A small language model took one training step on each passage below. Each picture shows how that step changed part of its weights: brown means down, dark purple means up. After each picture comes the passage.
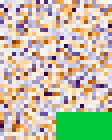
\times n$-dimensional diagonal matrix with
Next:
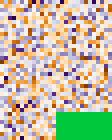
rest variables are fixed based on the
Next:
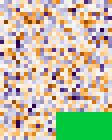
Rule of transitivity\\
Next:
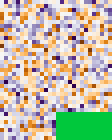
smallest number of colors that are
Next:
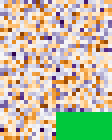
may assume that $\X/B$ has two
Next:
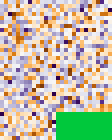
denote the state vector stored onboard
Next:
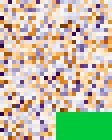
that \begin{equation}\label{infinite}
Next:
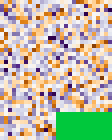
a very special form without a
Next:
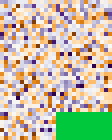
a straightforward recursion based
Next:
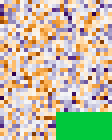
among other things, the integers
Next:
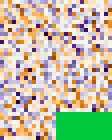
belong to the Sobolev space
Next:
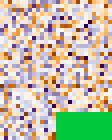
not depend on the Diophantine
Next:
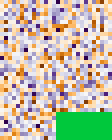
i\neq j. \end{eqnarray}
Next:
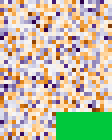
polynomial degree $\widehat{p} > p$,
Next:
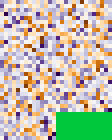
AR visited AK at the
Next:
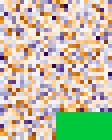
through $x$ and a positive number
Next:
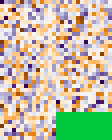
easy to prove that the goodness
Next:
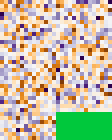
it looks like; indeed, that
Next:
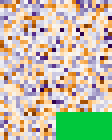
identical patience time distributions for all
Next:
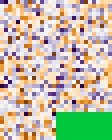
line width = 0.2mm] \coordinate
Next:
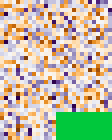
criterion, blue nodes are given
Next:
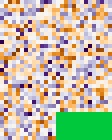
diagrams and are therefore geometric.
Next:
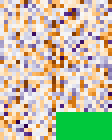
Caracas \\ Venezuela \\
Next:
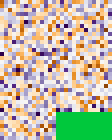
"basic" characteristic.
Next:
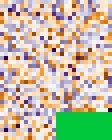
some horodisk based at
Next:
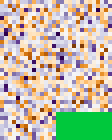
that $p \nmid e$ in this
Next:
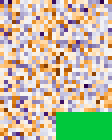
the Rayleigh quotient for $\rho
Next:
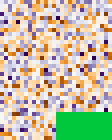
First, conventional stochastic
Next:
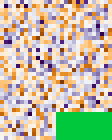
O}_E\rightarrow 0\]is exact. In
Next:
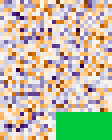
but a proof remains elusive.
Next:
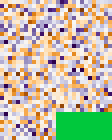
describing the normalized vertex density in the
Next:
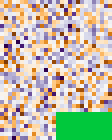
is not clear how the order of
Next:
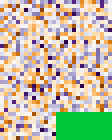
this way, that is to say that this
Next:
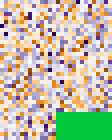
is a $1$-cocycle for the
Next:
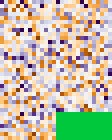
under varying thermal and loading
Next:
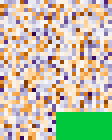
Cohn critertion which states
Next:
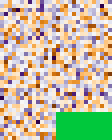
if its vertex set is divided into two
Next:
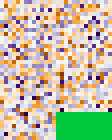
> 0$. Then there is a finite-dimensional
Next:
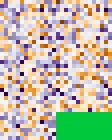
\dom f \cap S \cap
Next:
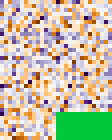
\subsubsection{State and measurement in
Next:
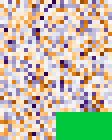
result in less variations in time
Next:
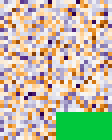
\] using ideas similar to those in
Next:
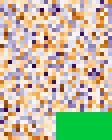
$a=0$, it is just a
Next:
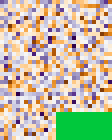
\textbf{\textit{error approximation condition}}
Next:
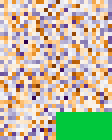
affiliated with $A\tens
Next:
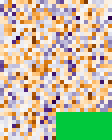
a more general one: section along the map
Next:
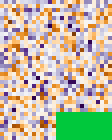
inequality by $\varrho$ and using Proposition
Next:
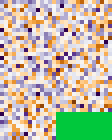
We only consider the case $l=1$ in
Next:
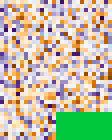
$M$ in the norm of $H$. By
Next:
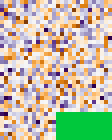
special cases. \begin{rem}
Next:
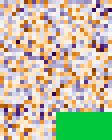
Then we have the following bundle decomposition
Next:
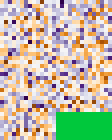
settling effects have been
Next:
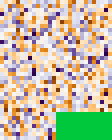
this, it is sufficient to observe that
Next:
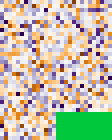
< \delta. \end{align*} Then,
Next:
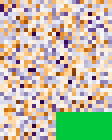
a result which was already proved by
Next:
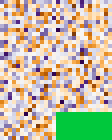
type-B analogues of these
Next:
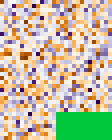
by a \emph{deflation}.
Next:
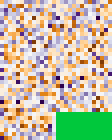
$(ii)$ except that in Proposition
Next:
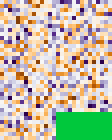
developed by relaxing a
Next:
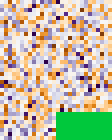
the resulting Chern isomorphism. One
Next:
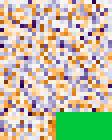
n-gons and the behaviour
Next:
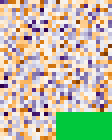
the momentum equation \[ -
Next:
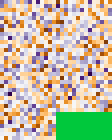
quantifier elimination,
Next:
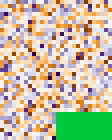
used latter, which will play a
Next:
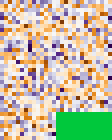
theory of random fields. Namely, let
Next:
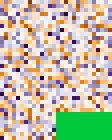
increments. We first derive a
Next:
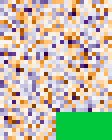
the choice of $b,c$
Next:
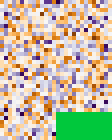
given by the last column, and
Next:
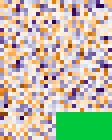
& 1 \end{pmatrix} C_2
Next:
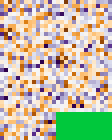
over a real or a complex field. Let
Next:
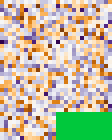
to this we need some simple observations, and
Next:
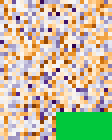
advected along the solution of the
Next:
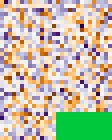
function $g$ of $A$, for
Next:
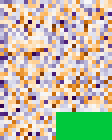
element $\bone$ given by the identity
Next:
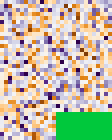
point set $P\subset \R^d$
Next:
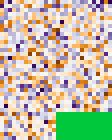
\cap (\pi(D_r) \times
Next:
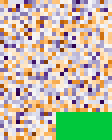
{\small University of Science and
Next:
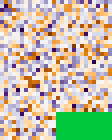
variable $z$, where $H(t)$ is
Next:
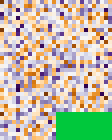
first set that $(R_{II})\P$
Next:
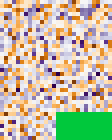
now implies that the modules $H_1
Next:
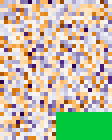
and square-free} \big\}
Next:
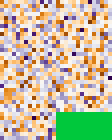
is not given explicitly, it can be
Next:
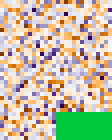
coefficients. Therefore we have \[
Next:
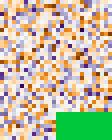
erroneous domain is also bounded by data
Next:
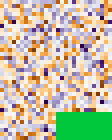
be discussed in Appendix
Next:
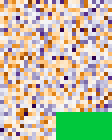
tensor product of crystals
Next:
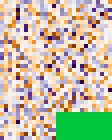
Then the superquadric approximation of the
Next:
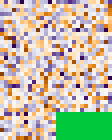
for building preconditioners for the
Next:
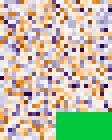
cast the coefficients to mpf's and
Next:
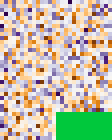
in $\sT^*_{\leq l}$ for some
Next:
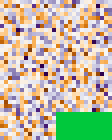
is open because it is a maximal rank
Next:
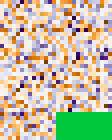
with non-empty interior and such that
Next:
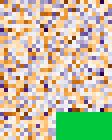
for useful discussions.
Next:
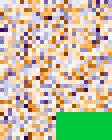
are often subject to sharp
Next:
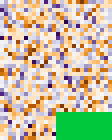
$\chi$. The further progress is
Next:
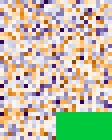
boundary points of $\mathcal{I}$. Hence, it
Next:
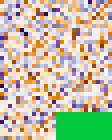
exponential series $e(z)
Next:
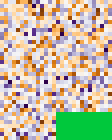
less clear, although one inequality is
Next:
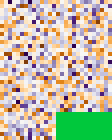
{$$ \begin{array}{ll}
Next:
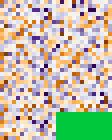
| t | Reliability | t |
